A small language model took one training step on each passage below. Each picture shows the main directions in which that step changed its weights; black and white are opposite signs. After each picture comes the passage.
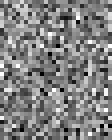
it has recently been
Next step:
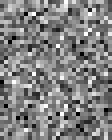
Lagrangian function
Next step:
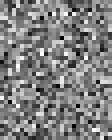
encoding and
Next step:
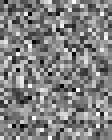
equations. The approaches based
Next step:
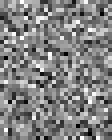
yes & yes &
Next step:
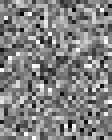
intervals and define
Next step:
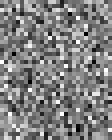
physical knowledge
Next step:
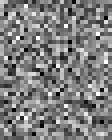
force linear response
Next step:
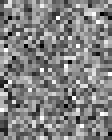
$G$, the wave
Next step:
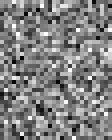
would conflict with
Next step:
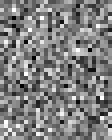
sites near the
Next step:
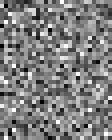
Bardsley and
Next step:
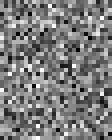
and vapor pressure
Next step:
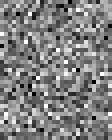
opposite to
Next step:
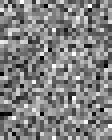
functions and a spectral
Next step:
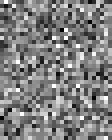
shares held by
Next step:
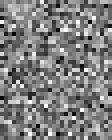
There is an analytic
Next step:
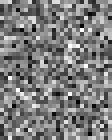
was validated by a
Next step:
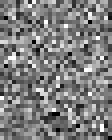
to decreases radially
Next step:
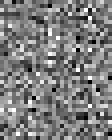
basic variables.
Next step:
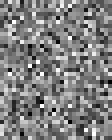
sampling technique
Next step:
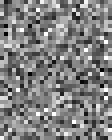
film can reduce
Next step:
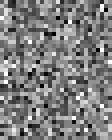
of δ is an
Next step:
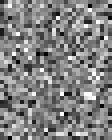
in $S$. Since
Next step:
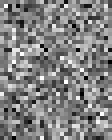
DER, considering
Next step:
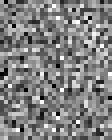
one can use the method of
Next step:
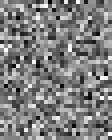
are relevant
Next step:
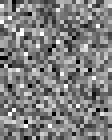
collect estimates for
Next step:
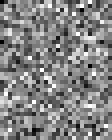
$S$. \definition
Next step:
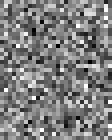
the transition, as
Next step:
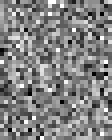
public or private
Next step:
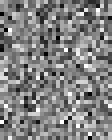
in the interplay of
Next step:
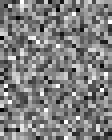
of Time An
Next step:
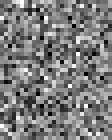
common choice is first
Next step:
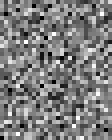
time; it only takes
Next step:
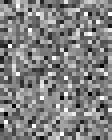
upper limits for
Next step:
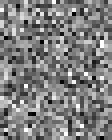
is because the highest and
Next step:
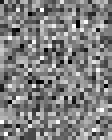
and modern equipment
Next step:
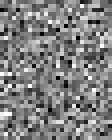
plant were a decision
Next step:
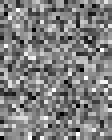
the elliptic
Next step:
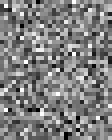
factor, the result should
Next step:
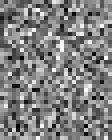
and consistent with
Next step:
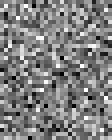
terms yields (see,
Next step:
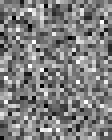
main difference is the long
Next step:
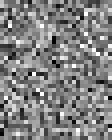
useful notion of a
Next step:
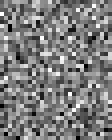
extensions of the
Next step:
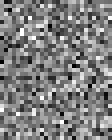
(means dead
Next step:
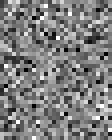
to be responsible for
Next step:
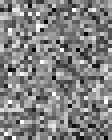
only horofunction
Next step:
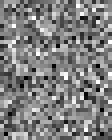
and competition in
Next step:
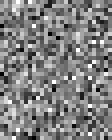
dependent variables, and
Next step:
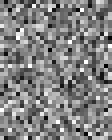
even if we had
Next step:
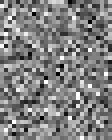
La majoration
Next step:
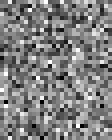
almost the same
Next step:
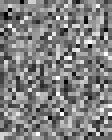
can be done with
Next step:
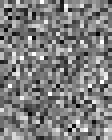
and requires much more
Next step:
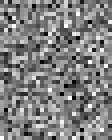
- \boldsymbol{Y}
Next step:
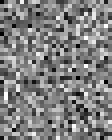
1 and 2. This
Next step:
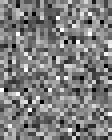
detector exposure
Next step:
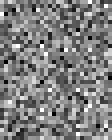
\& Ruden,
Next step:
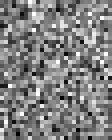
the properties of our systems
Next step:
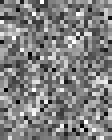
and quinoline,
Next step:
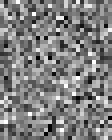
negative effect on
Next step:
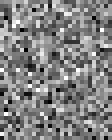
By [L] or
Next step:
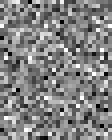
some diagonal matrix
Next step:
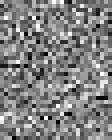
environment reports to
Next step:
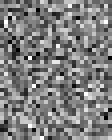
cultural identity
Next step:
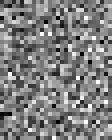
H \ee is a
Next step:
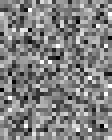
Most stress
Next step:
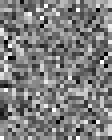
of a gravitational
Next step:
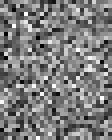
for all higher topological
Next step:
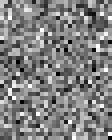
$256$ spectral
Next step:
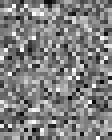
and second invariant
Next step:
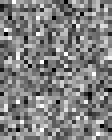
show that $a\in
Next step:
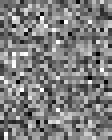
B. Study
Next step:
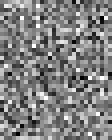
elevation model.
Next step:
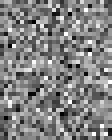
\ bounded,\ \
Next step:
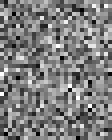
The interaction of the
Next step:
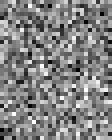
powerful tools.
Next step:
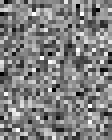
decision variables (here
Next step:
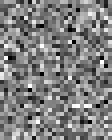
of all attribute
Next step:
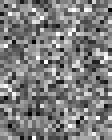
further investigate
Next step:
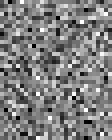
capabilities in
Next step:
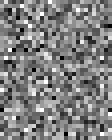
not diverge in the
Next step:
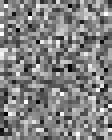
of super metrics
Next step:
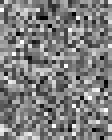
continuous and continuously
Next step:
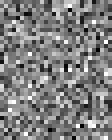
closed braids
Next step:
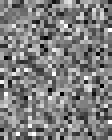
core dynamics.
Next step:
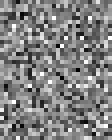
photons. The
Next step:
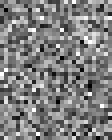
the positive impact of the
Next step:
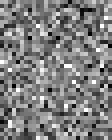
index in $K$,
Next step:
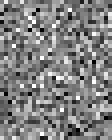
sample was heated to
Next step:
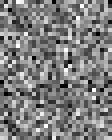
distinguished points
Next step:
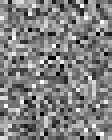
When the field is
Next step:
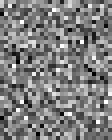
simulation replications the
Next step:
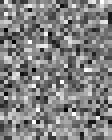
& \\ \hline $\Delta
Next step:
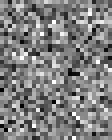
carrot was observed
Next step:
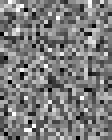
that calculates the
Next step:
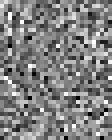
S_\kappa $ and
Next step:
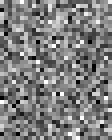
the formula (4) exists
